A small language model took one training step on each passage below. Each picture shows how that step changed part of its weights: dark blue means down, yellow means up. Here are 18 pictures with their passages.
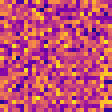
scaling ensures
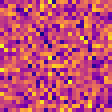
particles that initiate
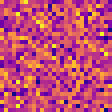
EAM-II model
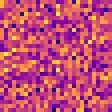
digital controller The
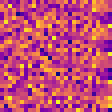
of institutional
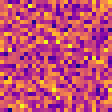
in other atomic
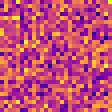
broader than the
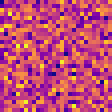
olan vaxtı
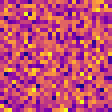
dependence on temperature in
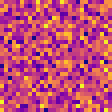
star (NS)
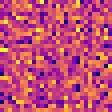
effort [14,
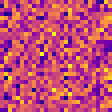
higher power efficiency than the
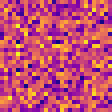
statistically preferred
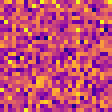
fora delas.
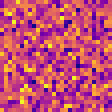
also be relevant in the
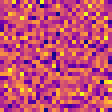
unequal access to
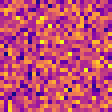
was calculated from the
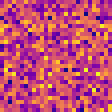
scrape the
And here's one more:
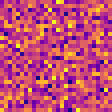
sifatida emas,
